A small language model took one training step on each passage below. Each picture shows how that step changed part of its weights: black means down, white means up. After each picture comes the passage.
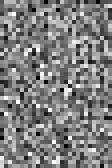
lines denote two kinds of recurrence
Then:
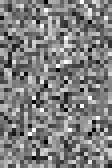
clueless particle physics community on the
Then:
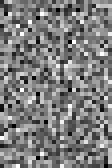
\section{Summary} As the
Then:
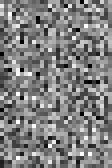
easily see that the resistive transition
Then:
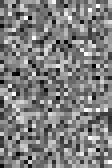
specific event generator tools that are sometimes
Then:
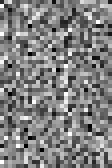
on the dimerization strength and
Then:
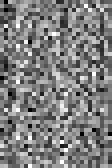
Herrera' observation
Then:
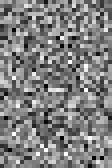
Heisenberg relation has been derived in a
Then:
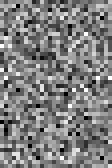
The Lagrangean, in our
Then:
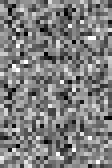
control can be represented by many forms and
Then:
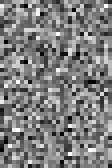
and assume it to be constant in each
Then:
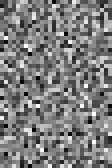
entanglement entropy $S_A$ as
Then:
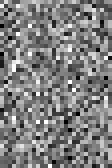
great scientific and practical importance. Due
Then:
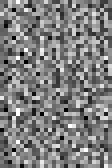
panel in Fig. 1). Here
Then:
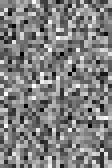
term \emph{solver} in
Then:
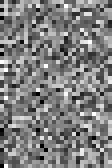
beneficial to reduce the effect of
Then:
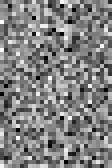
string in near-horizon static
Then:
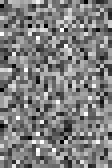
photometric errors of lens components A and
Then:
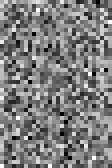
of information transfer and causal relation.
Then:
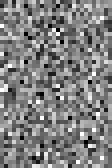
k}\sim k^l$, where
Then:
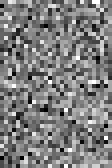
We report on the use of the
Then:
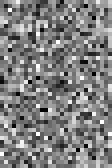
performs a 20x20 matrix multiplication
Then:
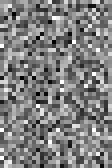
\colhead{ } & \colhead{
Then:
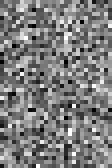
optimize performance and function. The design
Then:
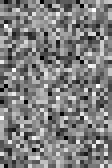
are well behaved. Consequently
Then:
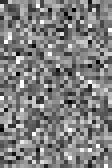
message is greater than the stored
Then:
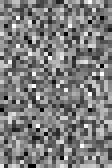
a factor of 15-20, but
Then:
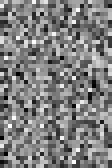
finite while the total energy density and pressure
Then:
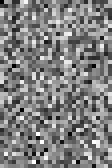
the application of many pattern recognition
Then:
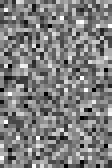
4$ respectively. These $\Delta
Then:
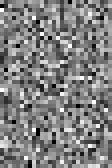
UV behavior drastically, from being
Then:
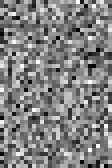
present time. It is therefore necessary to
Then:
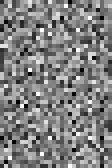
providing. The first models to study the
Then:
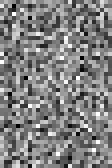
for applications like autonomous systems,
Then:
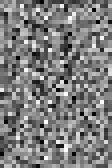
organizes security concerns into resource,
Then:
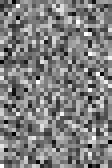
the Sun directly (without other
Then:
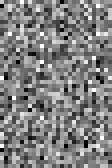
tan$\beta$ in the two
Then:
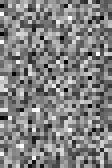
high-performance finite element method solver
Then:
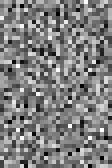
\}\medskip \\ \rsv
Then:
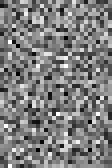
No statistically significant excess of data
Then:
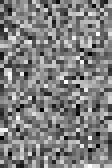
matter physics is to find simple yet accurate
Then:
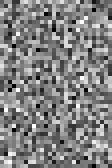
the assumed connection between theory and experiment.
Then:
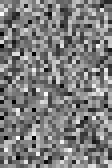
the core of the algorithm. However,
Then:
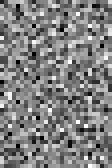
| Table 6: The Spearman
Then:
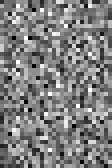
radiating (scattering) elements cannot
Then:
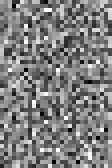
under mean independence is given by the
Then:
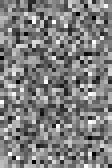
that such concerns are not unique to
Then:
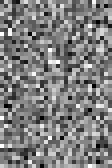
the graphs embedded in $\Sigma$. For
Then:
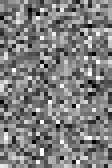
behavior is noted for the two modes,
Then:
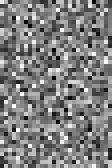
from the surface within which the order parameter
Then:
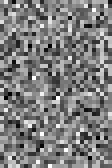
of the corruption is associated with
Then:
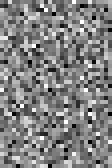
8.3 Minimum
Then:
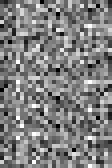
excited states is expected to be more
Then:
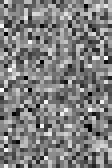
at the beginning the number of agents
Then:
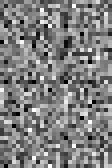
range at all the pressures. At
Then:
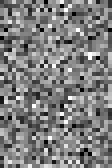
baby universe is not in the
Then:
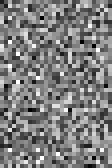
provide a wide dynamic range in the
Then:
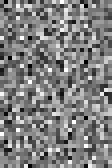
time-like pion form factor up
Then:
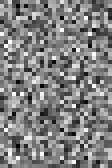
that only the usual gauge-invariant
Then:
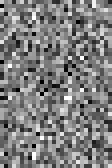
of interaction strength $J$
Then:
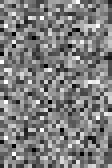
scenario would not need to have been
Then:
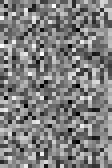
did not strictly obey the
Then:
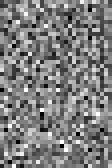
baseline, demonstrating significant performance
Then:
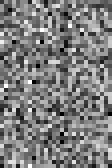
matter and energy content of the universe have
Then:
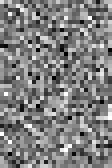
surface opens up as soon as
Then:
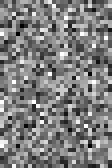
having the statistical weights 20 and 12,
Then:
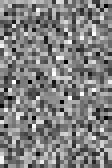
and $E_{F}$ coming
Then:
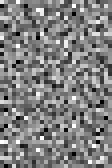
K1 and K2 indexes
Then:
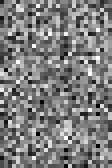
volume for specific targeting of small
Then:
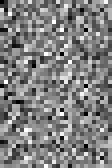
enables customized application I/O interface
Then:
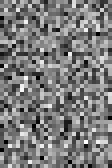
area of the closed walls in the
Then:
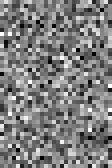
as compared to using a `physical'
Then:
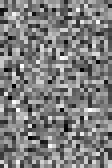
radiation state has an energy density for
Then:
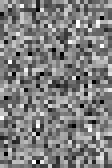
using the observed equivalent widths, and
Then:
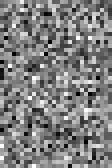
$\sigma$ is electrical conductivity.
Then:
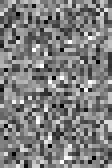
of photon transmission is opposite to it.
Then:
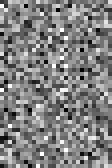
brown dwarf. The dynamical
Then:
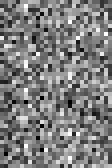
learning challenges and strategies differ? This
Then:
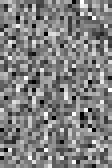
only the central $26\arcsec
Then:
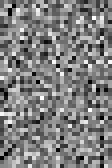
$\mathbf{x}_2 \models
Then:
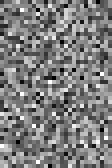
Formation rate of stars with a
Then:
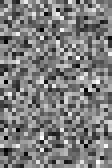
the explicit dependence of the parameters
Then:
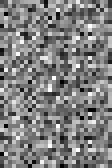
would be small for a small number of
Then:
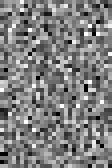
$\bar U_\beta$, and
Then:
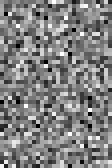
sphere of 1.5 μm
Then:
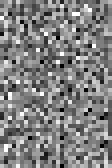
\begin{align} f\star
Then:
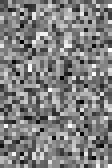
sample fully representative in colour space. For
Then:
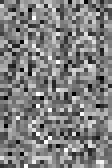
constraints improve only marginally when increasing
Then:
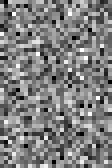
characterization: {\em strong}
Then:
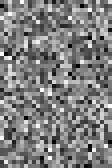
at high Reynolds numbers.
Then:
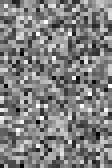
order to fully appreciate the
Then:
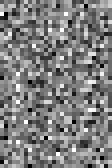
a function of the three mixing angles,
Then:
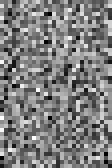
the minimum energy states. Moreover, for
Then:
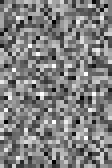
to the same logical vertex (or
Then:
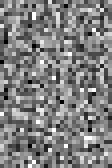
$S_{2}$ are two well
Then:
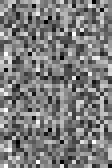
of the respective protocol and how a metric
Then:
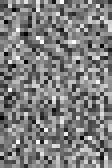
in Fig. S2 gives spots
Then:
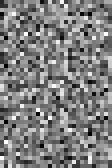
fact that their formation requires considerable volume
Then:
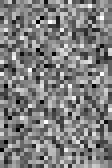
ascending fluid in all simulations
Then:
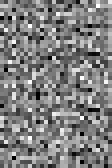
typically have albedos of
